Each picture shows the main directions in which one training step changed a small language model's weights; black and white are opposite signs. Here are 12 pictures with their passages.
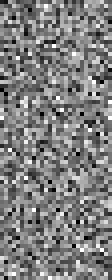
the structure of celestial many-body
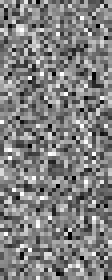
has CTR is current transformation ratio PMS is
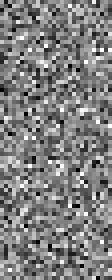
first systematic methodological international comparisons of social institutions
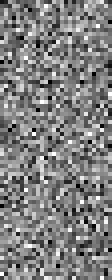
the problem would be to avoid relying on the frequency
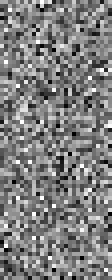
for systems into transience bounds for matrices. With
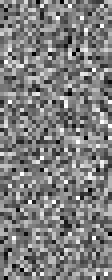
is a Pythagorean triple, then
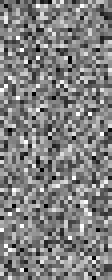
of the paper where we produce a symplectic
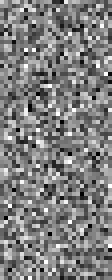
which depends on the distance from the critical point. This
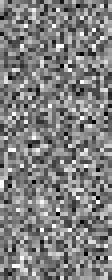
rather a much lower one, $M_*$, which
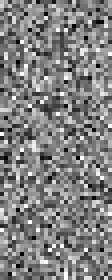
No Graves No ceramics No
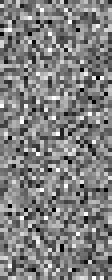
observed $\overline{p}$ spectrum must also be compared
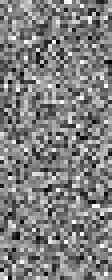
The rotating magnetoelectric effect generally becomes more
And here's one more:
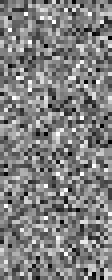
min}$ and radius $R_{\rm min}$ of
